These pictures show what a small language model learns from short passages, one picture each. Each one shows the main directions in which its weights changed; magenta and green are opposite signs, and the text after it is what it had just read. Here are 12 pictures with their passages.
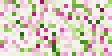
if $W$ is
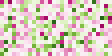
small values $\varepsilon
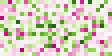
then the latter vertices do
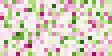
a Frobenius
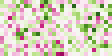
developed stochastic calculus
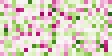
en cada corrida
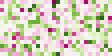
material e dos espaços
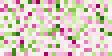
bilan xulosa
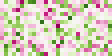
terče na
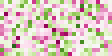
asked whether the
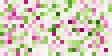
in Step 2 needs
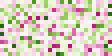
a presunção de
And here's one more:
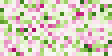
The objective function remains as
